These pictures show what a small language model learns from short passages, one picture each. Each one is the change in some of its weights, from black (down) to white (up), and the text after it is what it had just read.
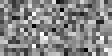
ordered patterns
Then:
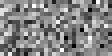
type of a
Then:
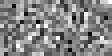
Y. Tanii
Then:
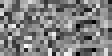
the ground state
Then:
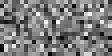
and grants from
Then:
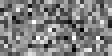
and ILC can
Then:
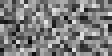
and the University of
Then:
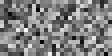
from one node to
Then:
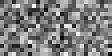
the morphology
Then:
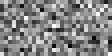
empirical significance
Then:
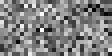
employed in
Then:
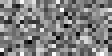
with other directions of
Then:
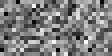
for higher $m$
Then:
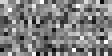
this [is]
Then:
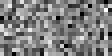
is necessary
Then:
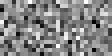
nature of the network
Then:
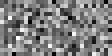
noise modeling.
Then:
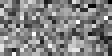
one at a time as
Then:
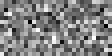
use the tnoteref
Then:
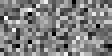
replaced by
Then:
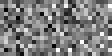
planning to study
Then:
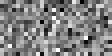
expansion of the
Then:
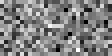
of spin higher than 2
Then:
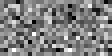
factor momentum,
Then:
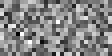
the lepton
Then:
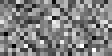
spins is shown as
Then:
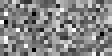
a square
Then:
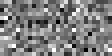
by a jet
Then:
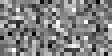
N abundances
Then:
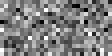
growing interest
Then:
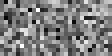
to $r$ can
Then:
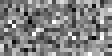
first diagnostic
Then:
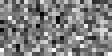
on elliptical
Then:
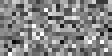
A schematic
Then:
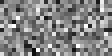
measure the projected
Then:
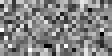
of the phonon
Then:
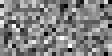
a local symmetry and a
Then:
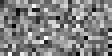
is easy to
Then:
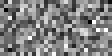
result of the effect of
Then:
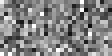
subtracted form
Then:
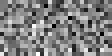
site. We
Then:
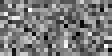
It is elementary
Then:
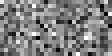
mica and
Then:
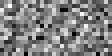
application through the
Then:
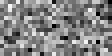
stable gravity
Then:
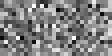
random interval
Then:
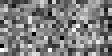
\to \ell
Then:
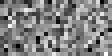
for thermoelectric
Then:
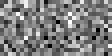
to the Nb
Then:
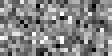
energy machines
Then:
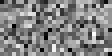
heat up the
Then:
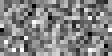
DSR and
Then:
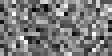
agreement on the
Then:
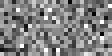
and calculated energy band
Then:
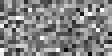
In addition, analysis of
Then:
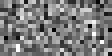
along the beam
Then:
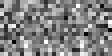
the measurements for
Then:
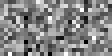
0 & \vline
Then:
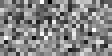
of an IoT
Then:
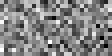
add to the
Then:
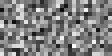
ON L4C
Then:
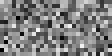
the review article
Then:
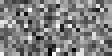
a simultaneous
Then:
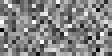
validate the
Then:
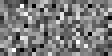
} \equiv
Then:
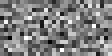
relatively few
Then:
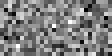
methods can sometimes be
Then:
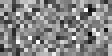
of LLP
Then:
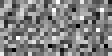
these features are
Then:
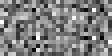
taking the energy at
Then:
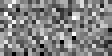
always exist
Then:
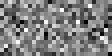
model. Table 1
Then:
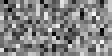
no power for such
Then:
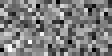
polarization, while
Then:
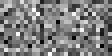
lace, similar to
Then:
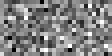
resolutions in a
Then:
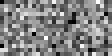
\rangle = \langle
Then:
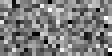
defects around
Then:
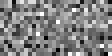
should become the three
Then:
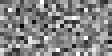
In account of
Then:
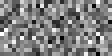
overhead grow
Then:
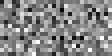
while methods like
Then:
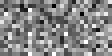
were encoded
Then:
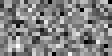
BO potential. This
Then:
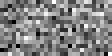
areas are regions
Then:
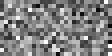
The evidence of
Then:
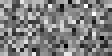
ratios with the
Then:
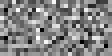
DCF &
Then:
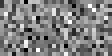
which is to present the
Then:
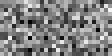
companies would
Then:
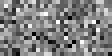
are indeed
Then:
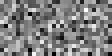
{\em Int.
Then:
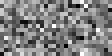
channel with that of
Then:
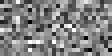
the velocity may not be
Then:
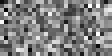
generate excessive
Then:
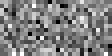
neutron star (in
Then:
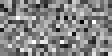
An excess is
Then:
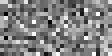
added salt
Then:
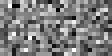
assessment of the
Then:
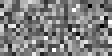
the requirements
